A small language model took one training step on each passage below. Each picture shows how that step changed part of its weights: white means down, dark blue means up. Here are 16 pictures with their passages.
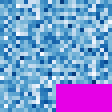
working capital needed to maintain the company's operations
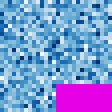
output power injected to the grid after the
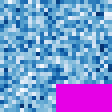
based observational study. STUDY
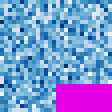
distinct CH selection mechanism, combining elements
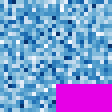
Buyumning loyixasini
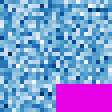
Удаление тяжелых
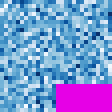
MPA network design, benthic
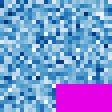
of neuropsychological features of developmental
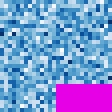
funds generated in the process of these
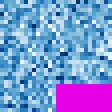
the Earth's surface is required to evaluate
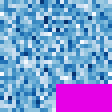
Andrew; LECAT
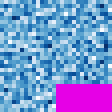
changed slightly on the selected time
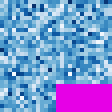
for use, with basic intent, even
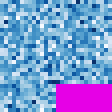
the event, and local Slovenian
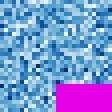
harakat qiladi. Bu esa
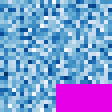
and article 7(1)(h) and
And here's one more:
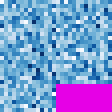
o meno stati ad oggi
